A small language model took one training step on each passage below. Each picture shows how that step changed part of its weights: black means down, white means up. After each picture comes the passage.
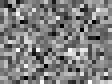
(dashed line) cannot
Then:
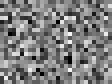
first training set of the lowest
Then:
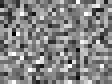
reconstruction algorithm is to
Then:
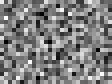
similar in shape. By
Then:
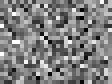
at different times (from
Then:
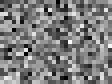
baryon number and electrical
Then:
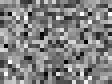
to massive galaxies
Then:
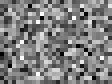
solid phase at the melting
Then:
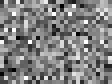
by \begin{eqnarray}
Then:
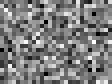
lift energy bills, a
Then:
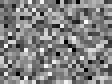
this by introducing an
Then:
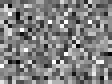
enlarged to make
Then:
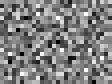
all-round performance of a
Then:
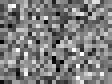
mixed model ANOVA
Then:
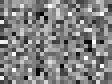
zero order, we applied the
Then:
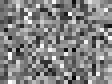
neural information processing systems*
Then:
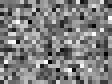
find a continuous transition from
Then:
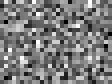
DL no bkg,
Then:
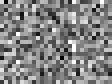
nonlinearity arising from
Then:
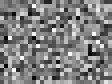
Internet is connected to
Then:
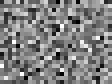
and by the ZEUS
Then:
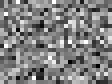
can write the high temperature
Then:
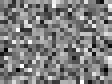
10. Courtesy of
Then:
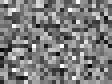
nuclei is proposed and a
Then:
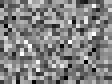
the signals are sufficiently strong
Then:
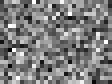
triple-GEM as
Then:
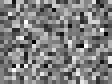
economic impact of ad
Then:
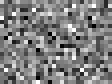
$\alpha$ is related to the
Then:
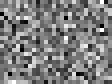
whole program; in
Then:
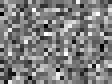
gaseous discs create
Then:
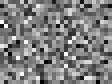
platform composed of up to
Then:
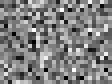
the last year, with
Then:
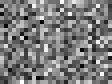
DESI DR2 +
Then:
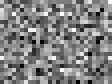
zero magnetic field, only the
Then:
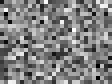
D5-branes and
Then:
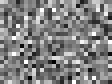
is unique. In this
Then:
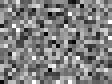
new relations depend on a dimensionful
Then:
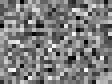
deposited on a
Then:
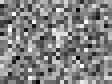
field exists only for a very
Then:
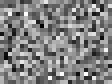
employed to measure the
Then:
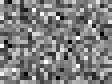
for $\zeta = 3\times
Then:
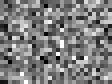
the expected behavior of the
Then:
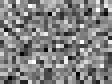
to be bipolar. We
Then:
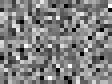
of the uncertainty due to
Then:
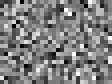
actual fraction of
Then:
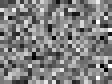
also their unusual effects induced
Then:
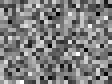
specific to two-band
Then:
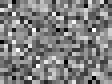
be calculated with minimal
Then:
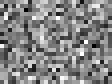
We have presented an analytic
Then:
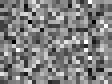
features, including a relative
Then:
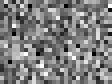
of the FPM box as
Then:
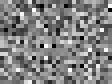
of the underlying paths
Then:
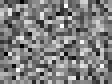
deemed to be calculated about
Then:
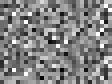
effect. The physical properties of
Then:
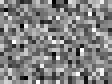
by $S_{map}$. This
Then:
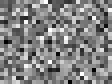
with symmetric transition rates. As
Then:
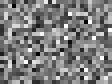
layer acts as a
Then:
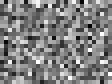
and never reaches the value
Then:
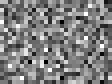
versa. Since an
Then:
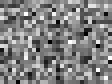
to predict thermodynamic
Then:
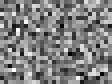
the past couple of
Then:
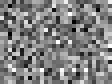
of components with different numbers of
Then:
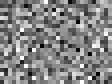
analysis. We find that in each
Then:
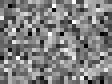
of the photon circular
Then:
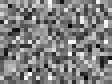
a teleodynamic
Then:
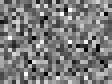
\mpl\ and radius
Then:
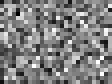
of accessibility. The
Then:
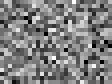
sources are significantly larger
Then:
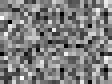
procedure. More
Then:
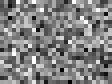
neutron skin of
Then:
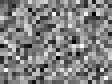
that the main factor limiting the
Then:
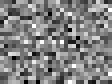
is a diagonal matrix with
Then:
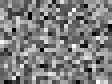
evident in this case,
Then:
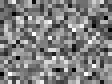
on GitHub as the
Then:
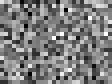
further widely adjusted
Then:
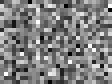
of the Coulomb
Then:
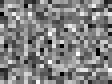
is the flux quantum.
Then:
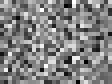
network of strings produced via
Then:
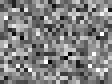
increasing again as $\lambda
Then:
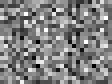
to simultaneously have a
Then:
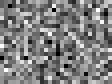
of the propagation.
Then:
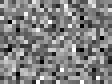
dark sectors via
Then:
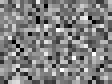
denotes the vibrational
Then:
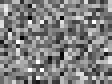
ferromagnetic phase is
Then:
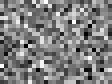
BPS test set, which
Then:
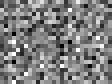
the AFM order and spin
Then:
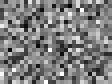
Moreover, since every
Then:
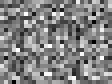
to simultaneously define
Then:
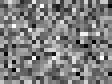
the open-source solvers
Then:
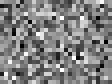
lines that appear in the
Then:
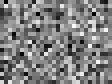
homogeneity of
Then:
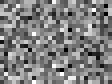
color breaking
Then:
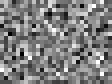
results. The inclusion of a
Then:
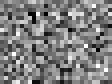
from the SM is real, this
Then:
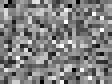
assign proposals to the
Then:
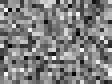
for serial communication at
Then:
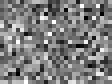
\ena where no summation is
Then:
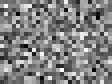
derived from the genuine
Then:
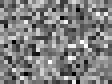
the graph $\Gamma$ is generated
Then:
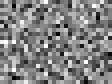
extra integral from
